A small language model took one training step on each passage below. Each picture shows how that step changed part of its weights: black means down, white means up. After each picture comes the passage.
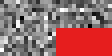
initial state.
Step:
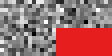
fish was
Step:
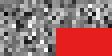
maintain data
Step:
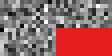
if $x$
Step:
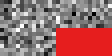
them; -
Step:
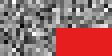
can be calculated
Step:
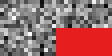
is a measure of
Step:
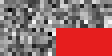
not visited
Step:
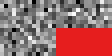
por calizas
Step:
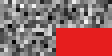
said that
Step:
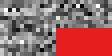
t}$ with
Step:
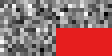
solving a
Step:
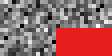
affect mass
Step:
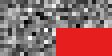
and fit.
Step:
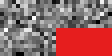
and uses the
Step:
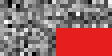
r for which some
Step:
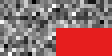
after initiation of
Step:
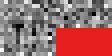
may change the
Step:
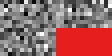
to an effective
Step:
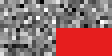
as special
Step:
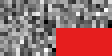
un resultado
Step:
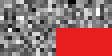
Universidade de
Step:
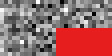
treatment is
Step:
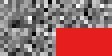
the free
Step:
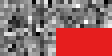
the lensed
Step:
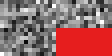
with an additional
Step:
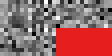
the literature
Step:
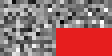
number of particles
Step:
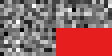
to optimization
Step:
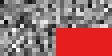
cannot be
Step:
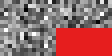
and therefore the
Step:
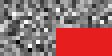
; in complex
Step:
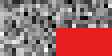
present an approach to
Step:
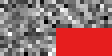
generic developed
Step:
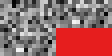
Journal of
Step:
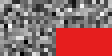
in a product
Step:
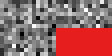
interference and
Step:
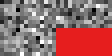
$S$ and
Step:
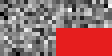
to the need of
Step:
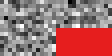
problem with deep
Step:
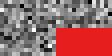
atto che
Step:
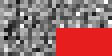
which were able
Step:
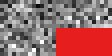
of Phys.
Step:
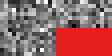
to the R
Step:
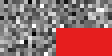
gauge field
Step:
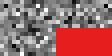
group discussion,
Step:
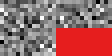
materials of
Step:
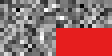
, throughout this
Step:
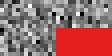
reducing dosing
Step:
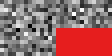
acid system at
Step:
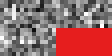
help to
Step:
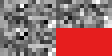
showed that the
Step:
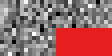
one of the most
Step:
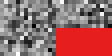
which form the
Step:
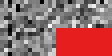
that observed for
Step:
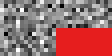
clusters can
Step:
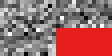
have changed
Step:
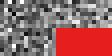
panel of
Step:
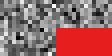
that queueing
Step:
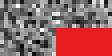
at different stages
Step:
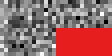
the model in
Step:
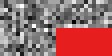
weak or
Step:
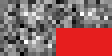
Theoretical and
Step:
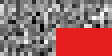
their potential in
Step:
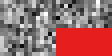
model CF
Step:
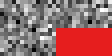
4 comes
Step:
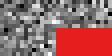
at various
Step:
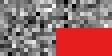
than for a
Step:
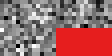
give access
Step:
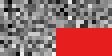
couple of
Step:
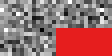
ever heard
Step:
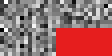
data obtained by
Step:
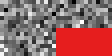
a model based on
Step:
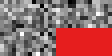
In the present
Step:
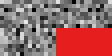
we expect a
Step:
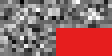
da strumenti
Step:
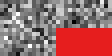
on the sign of
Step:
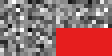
que é o
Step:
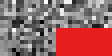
and the final
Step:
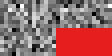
emission. A
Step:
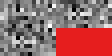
also to improve
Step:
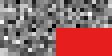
education students to
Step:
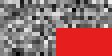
to the indicator
